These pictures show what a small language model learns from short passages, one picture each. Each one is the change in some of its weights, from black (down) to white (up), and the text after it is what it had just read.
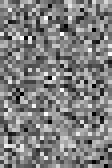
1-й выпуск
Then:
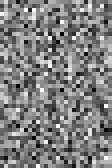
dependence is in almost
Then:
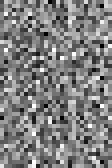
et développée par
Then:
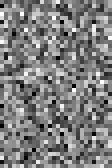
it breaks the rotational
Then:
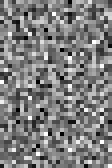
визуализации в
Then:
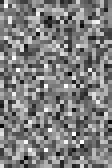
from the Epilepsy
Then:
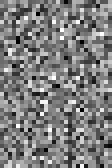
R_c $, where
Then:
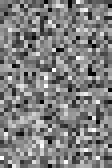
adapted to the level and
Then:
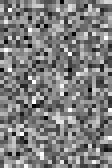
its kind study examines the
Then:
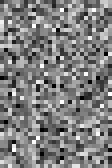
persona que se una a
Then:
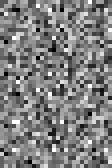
T, Li J,
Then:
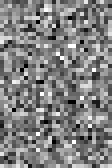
salah satu
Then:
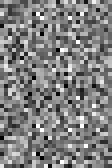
experiment; i.e. the
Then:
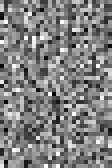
is almost instant.
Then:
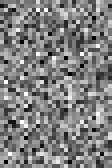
peak in the left plot
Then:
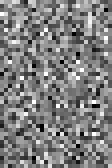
that typically trails the
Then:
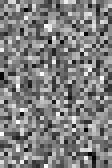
memiliki fitur
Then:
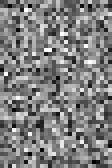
\ll 1$, the motion
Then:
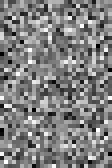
бериш ҳамда
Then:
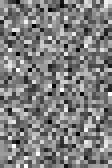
$\sim100$ kpc the
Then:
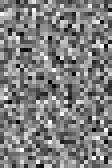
ilmiy jihatdan
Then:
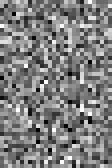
measure the strings. There is
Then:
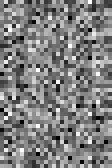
GFFs in the
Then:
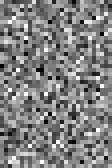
case, only the phason
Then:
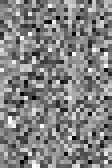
1º O casamento é
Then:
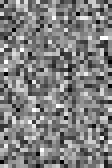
en archivos, la
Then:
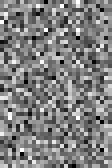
film often has a
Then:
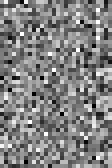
collaborative workflow
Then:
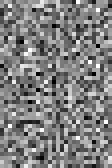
tilt correction are
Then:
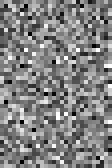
bank only loses interest
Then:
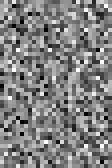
explore the uncharted
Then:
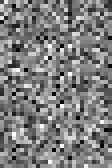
other which, in turn,
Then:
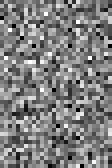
of lakes: Are
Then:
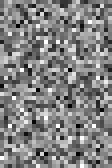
as an effective two-level
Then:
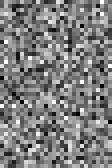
this gap, we introduce
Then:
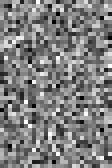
loss and subclinic
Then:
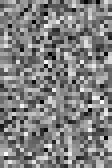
tafakkur va
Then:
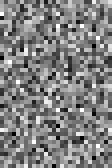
an order of magnitude of
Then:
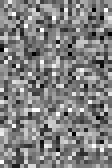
Ny.P Dengan
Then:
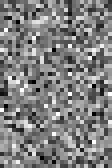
Рисунок 1.
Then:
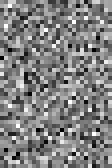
implies that we can
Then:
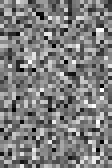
the age distribution cannot be
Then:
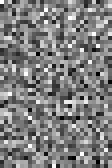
sangre se adhiere
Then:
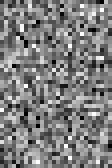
verify the quantum correlations
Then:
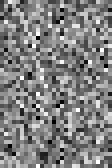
hasta que se casaron
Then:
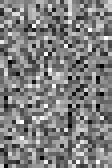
were measured by the {\it
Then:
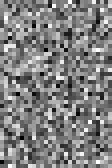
accurate and reliable
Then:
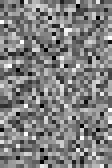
kasb etadigan
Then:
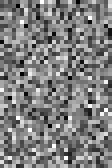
more selective experiments
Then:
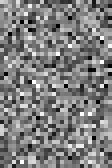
el Grado. a)
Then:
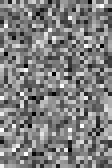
Pengembangan Produk
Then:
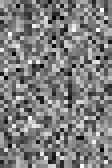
the photon beam has to
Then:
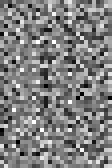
ҳам ошириб
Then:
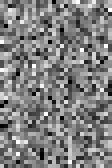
we confirm that the
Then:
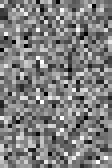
with the number of hemes per
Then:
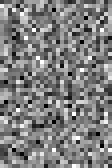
Tentang Resistensi
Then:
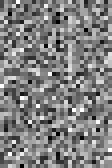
mely területek
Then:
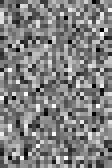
их сильные
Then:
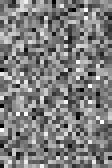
of their absence. In the
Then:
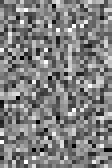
par rapport à des
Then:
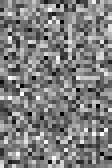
means that the symmetric matrix
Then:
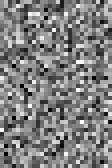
$X$ represents any other
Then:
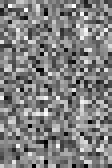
the generalized divisive
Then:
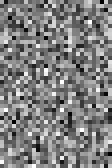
o invisível a
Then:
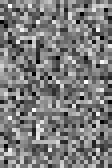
Do ponto de
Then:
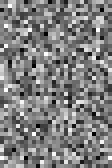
para a implantação
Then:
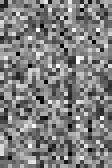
the electron--proton
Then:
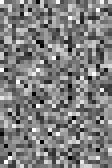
the present model this result is independent
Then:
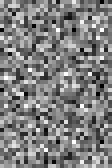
total expression of the correlation function can
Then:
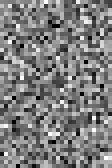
fitted in this work, where
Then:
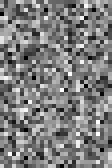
on the vertical axis to
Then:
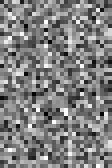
cosmological constant. ${\cal
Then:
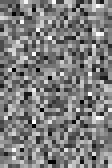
respectively, while BaBar
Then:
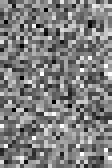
Dhaka Tara*
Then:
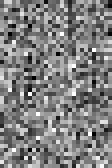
rewritten in terms of
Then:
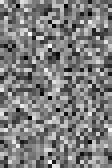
Lorentzian Fit
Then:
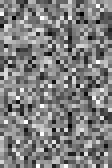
and the European space
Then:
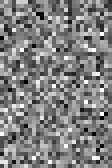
the system must be able to
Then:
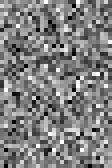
excited states, start
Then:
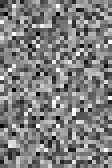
e indefinición en
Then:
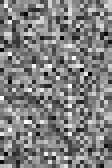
процесі вироблення
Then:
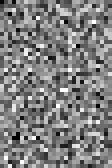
et al. The role of
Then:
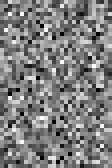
that the CDHS
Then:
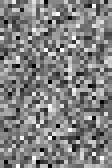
met name voor de
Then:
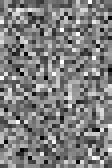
states cross. At first we
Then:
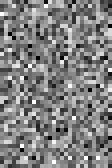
mulheres têm
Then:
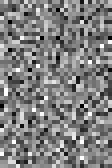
\label{equation connection
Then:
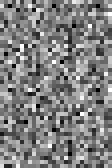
calculated within the LDA using
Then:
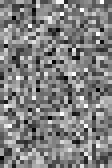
and, although no
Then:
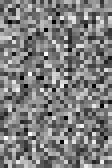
do not capture nuclear quantum
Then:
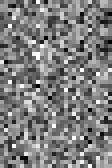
las resoluciones en
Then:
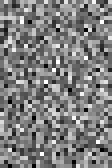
operarían con una
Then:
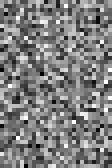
quite sensitive to the
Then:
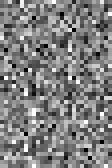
ou realidade eclesial
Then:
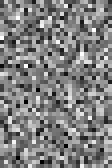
may be characterised by the
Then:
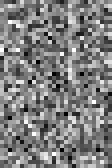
consists of adding an
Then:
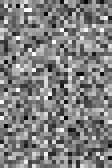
could also favor more
